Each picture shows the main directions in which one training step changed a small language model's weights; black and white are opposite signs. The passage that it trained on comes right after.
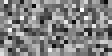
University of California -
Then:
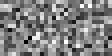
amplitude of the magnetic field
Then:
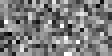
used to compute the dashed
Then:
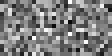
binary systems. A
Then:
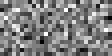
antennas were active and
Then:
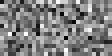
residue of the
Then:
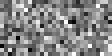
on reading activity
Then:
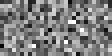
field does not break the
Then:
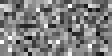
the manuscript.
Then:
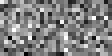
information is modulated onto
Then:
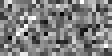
the `dark' sector
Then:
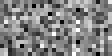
highlight here is that the
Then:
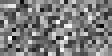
a dedicated LLM.
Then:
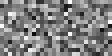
vacuum state. In
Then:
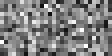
like to report the result
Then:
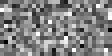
side asymmetry and significance with
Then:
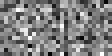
is the speed of light
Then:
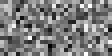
position of a galaxy with
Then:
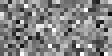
arrays," New Journal
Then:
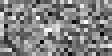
This means that we have
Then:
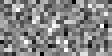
The expected number of vertices
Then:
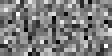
by a heterogeneous
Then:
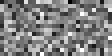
conditions. This step is
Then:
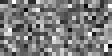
theory. Motivated
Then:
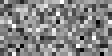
Normal University,
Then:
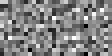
electron is accompanied
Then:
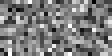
{\bf Proposition
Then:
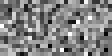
low frequency window by a
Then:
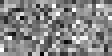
is not based on an
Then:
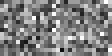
it is integrated in the
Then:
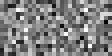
is a high dimensional
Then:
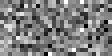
shows the result obtained using
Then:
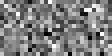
corresponding reduction flits
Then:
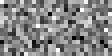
closely it is connected to
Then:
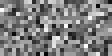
$\beta$'s and
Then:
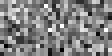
assumed to be the same
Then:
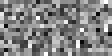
This means that the given
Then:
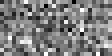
let us discuss time evolution
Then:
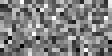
spatial distribution of phase
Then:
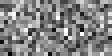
change the speed of the
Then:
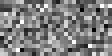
rotatable bonds of
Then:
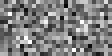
In our simulations we use
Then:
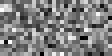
in solar Schwabe
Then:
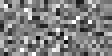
mCNR value for
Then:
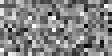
adopt a simple generative
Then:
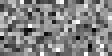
fields (or more generally
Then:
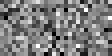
dynamo is defined to
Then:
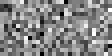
correlation between scanning and
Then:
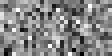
system under the joint actions
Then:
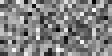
specific geographical,
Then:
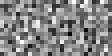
found by a full text
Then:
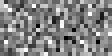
from Class 358
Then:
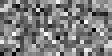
and nitric
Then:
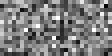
even though the original local
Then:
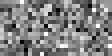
which in most cases are
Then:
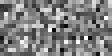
the source; in both
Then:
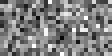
two integrands
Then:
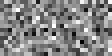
The projection of the ground
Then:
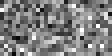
and empirical evaluation under more
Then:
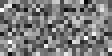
and Innovation
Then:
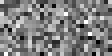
has been able to explain
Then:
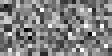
Lawrence Berkeley
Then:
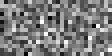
compact QED this scalar
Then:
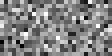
where $\alpha$ is
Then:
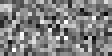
spectral curvature might instead be
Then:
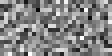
the Neutral
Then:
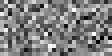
& \cphipi
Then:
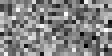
scattering cross-section with
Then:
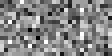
be much shorter than
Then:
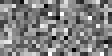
that the variation of the
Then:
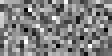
although the expansion for small
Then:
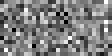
it generates a linearly polarized
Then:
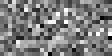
\epsilon$ has been
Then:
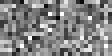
that the toroidal current
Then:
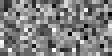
of the population with prior
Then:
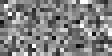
MC version of
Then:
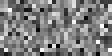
with convolutional operators
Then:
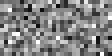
variable with zero mean and
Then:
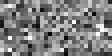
an effective gate operator
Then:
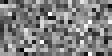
background solutions that we are
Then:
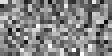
electrons, up to the
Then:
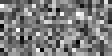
final image in the
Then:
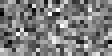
thank Roberto
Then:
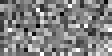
spin correlation measurements.
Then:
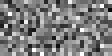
running DC1
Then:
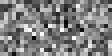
the Perseus cluster
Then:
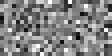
matrices. The role of
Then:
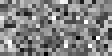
intensities; thus,
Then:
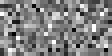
de Madrid,
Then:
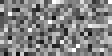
extinction ratio of
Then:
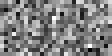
by the model. We
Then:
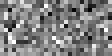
displacements between the
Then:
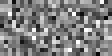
peaks in hexagonal
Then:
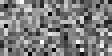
program that takes into account
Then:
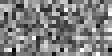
the particle marginal
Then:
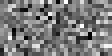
dimensions decimation is
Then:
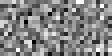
most interesting real networks the
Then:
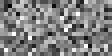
of a crystalline solid).
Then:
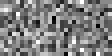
by direct collapse and fragmentation
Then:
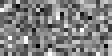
and the noise level at
